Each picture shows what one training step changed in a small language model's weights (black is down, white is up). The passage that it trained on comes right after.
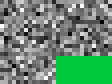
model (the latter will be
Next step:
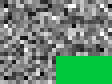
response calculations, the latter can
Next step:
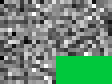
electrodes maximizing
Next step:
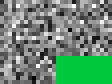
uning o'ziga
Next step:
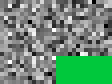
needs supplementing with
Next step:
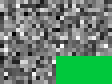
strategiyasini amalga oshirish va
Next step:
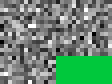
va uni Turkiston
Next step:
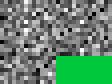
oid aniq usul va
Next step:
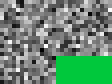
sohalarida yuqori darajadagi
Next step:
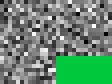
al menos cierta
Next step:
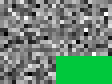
of O₃,
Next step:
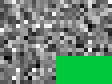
the filling factor of
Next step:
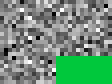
have financial resources
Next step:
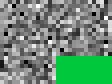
de San Atón:
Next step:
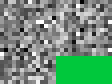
monté une collaboration
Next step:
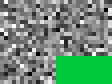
da saúde pública e
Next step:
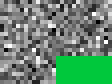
borilayotgan ishlar,
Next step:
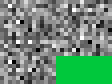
uning kamchiliklari hisoblanadi.
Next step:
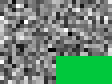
space as a suitable configuration
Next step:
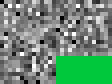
U., Richter,
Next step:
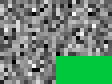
в себя его
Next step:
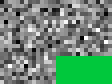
ironią czy
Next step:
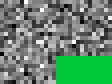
tarbiyalashda jadid
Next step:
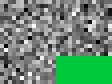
and promotion of
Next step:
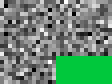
to correlate the value
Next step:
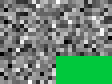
the total cross sections in
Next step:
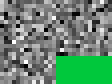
Sc galaxies, regardless
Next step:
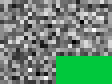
available on the WISE
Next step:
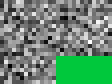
an outage does not only
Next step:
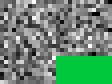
они не могут
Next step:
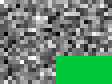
current material, the distance to
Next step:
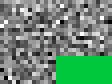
\ee From this result and
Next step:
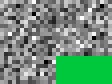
les contes ou dans la
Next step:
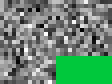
texnologiyalardan unumli foydalanish
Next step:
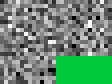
interacting unitary Fermi
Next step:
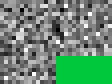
notable security improvement.
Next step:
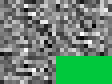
\gL \in
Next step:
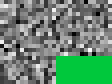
GDRs and other
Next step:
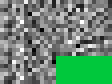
analisis hasil
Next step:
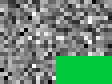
beter begrip
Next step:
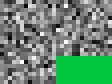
optimal, single-mode
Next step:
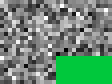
the temporal order in which the
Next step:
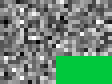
se le impide a
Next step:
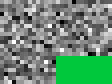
with longitudinal string
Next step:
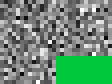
Departamento de
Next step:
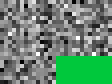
kung saan ilang
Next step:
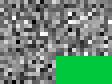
track multiplicity of
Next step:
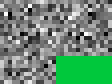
и масштабного
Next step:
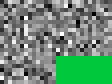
atomic physics applications, such as
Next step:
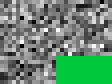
Due to the lattice
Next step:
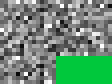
this has been done, one
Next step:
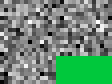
Descrição Pontos
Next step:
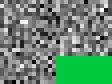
dengiz transportida
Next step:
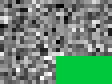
(\bibinfo {year}
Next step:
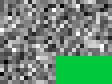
the integral, simplifying
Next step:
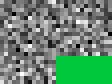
approach within contemporary
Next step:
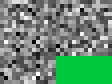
compressed data files
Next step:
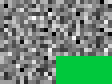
de los estudiantes en el
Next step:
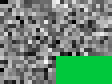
contenente strutture
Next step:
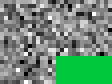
маҳрум этиш
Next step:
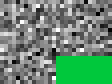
columns (real and
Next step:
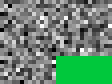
ibn Muslim
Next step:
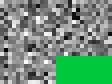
although the classical trajectory seems
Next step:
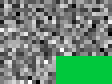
when $N_\times$
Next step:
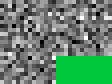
complex patterns and distinguish impact
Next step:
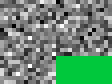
H. Morkoc,
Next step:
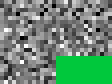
school, I will just
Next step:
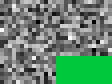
DASS} the scheme
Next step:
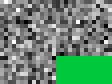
a random set of positions
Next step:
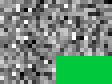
чи прокурора.
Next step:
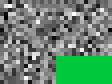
2. Odhodki
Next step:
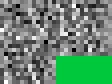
moliyalashtirish uchun pul
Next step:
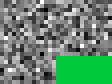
active methodologies for
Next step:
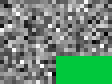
the electron pockets expand
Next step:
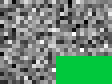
ishlardan ko‘zda
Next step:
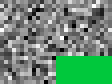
the errors. We then study
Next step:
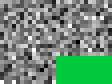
GEMINI project and the
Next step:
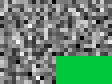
first order lowpass response
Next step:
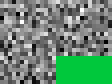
під час навчального
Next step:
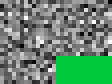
to NMR. It was first
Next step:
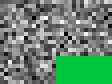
comprobar muchas
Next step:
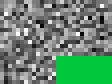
Machala, lo cual
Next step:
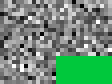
manière performante
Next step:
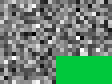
to Wilsonian
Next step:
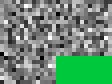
va ularning qonunlaridan
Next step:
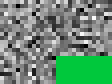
two planes. \par
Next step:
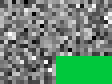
atendimento, podendo
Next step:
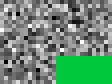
the state of your system
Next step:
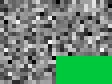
of QNN to build an
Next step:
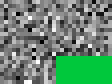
out of order and in
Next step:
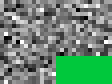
in \pab, which
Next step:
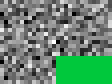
was carried out by the
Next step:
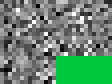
it is hard to distinguish
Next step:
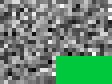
material gratings,
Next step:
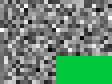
the parameter $\tilde c$.
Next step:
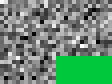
three systems. At even higher
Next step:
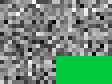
distance between their centers increases
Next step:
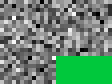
with varying polarity and
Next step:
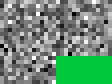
Nations Programme on
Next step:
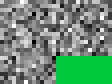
- 1) жиноий
